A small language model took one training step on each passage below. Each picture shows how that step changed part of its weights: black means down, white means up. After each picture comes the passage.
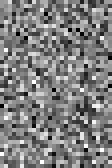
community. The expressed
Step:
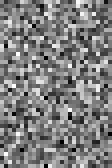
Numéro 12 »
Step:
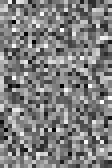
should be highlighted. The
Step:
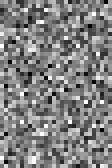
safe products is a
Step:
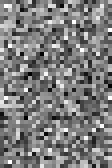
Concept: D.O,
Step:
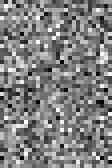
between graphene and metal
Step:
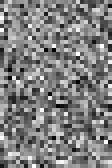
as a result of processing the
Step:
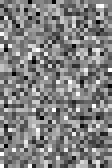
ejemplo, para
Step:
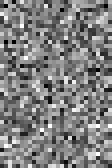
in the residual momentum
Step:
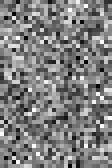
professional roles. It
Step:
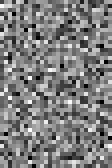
computed using the population
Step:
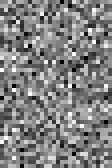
are also found throughout
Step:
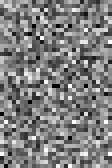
Temur Street
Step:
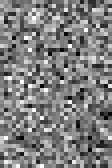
a new paradigm of
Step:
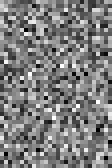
the surface. Polymers
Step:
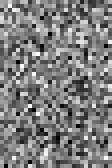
factors are potentially less
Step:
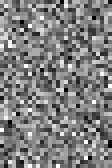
by the shear flow in
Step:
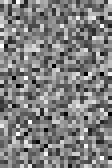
success and mussel
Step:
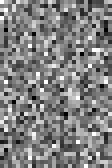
ijodkor) –
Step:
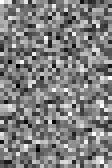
research centres, and one
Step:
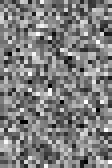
networks simultaneously
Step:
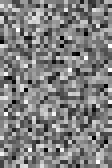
anos, poderia ser
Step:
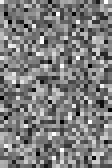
spin of the impurity and the
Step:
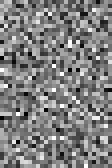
ederim. Telif
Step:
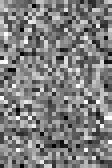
the target. IV.
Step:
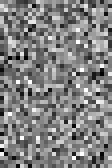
the full ripening
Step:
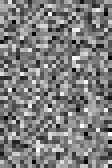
development of speech and
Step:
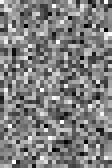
loops located within
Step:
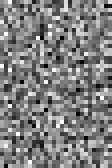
3.2 Implement
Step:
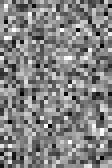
which is represented as follows:
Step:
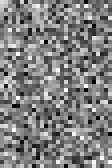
à la fois art,
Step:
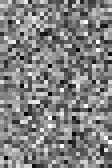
can form a major
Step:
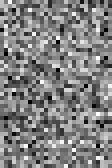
were obtained. Impurities
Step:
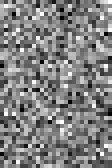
applicable. Competing
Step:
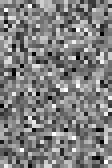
with $\mathbf{F}_{i}
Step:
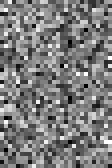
only for scenarios, in
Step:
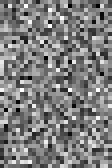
la rentrée
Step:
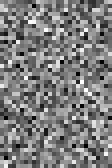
the role of UTC in
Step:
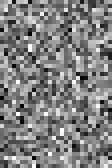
could add another layer using
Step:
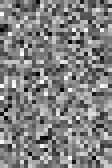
Breit-Wigner form
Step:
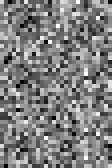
phenomenon. By
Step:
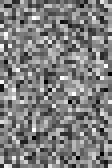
sohaslarida keng
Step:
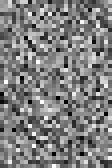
present work we use the information
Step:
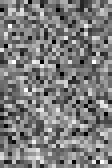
ending up with a solution
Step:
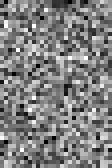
can be observed that the
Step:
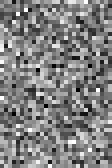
So weiss man auch
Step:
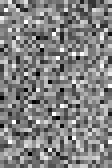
ta'lim jarayonida
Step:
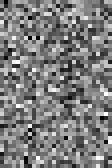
$\varepsilon$. A correction
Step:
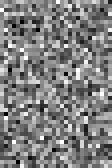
Dialogue "I cannot
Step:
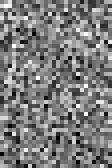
for the whole system.
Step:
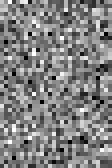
will be useful in
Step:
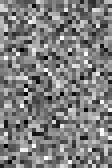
the city of Kokan,
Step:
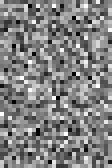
Diverse Cultures.
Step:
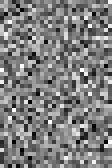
finite difference schemes in
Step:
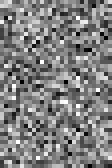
handle to constrain the
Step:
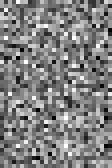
models are found. Panel
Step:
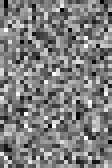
LG-Mod analysis performs
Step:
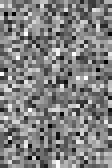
in the momentum equation above
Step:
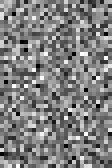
day within that period and is
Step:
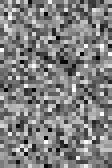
energy of 67.2
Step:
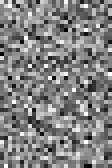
process: \begin{equation}
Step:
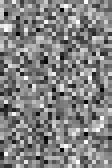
K₂O, and
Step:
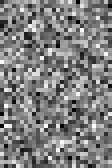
core of generalized Bol
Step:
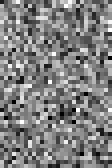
value accepted for
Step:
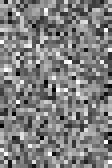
, test-retest
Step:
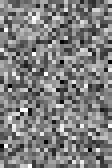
audio data. The strength
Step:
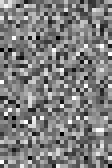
of $\omega_{max}$ on
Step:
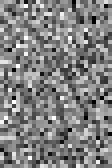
markers: yellow,
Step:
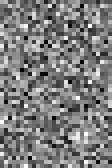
mint áruk és
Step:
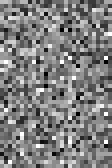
la formación motivacional de
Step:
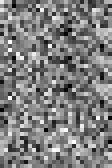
We have investigated, using an
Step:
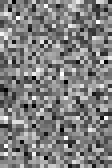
consecuencia de la
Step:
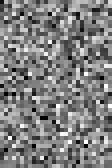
resistances with design proposal
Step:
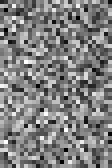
Daniel [8]
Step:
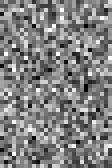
until now, explainability
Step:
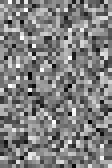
we address this through a
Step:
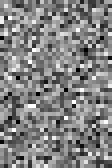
Grundlage eines im
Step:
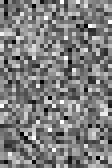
body to ensure it is
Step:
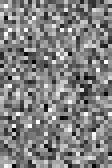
de las maras y 348
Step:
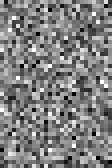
story, attracting the
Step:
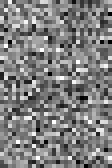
limits on the threshold
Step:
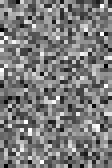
turli xil usul,
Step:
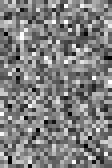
the receiver, the
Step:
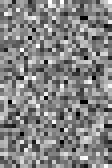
\in N$ such that
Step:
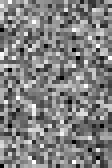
is achieved is
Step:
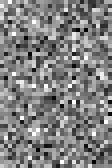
is no change in the position
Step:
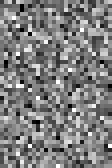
на ООПТ
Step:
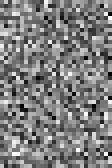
cidades estudadas. Foram
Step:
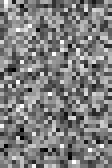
[29]. Despite the
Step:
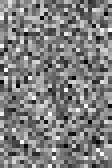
day⁻¹. In
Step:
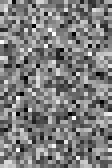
some related data, whose
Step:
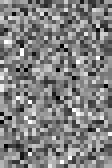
la disponibilité
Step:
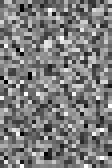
Работы в
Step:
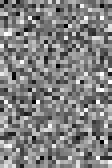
of static analysis, its
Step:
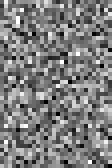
what faith and
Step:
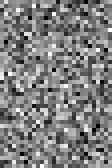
Geodesy and Land
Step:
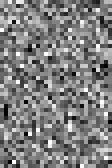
level. The activities were designed
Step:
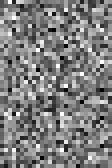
в режиме
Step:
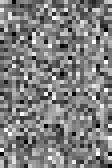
The research on conducting
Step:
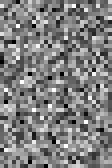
layered soil,
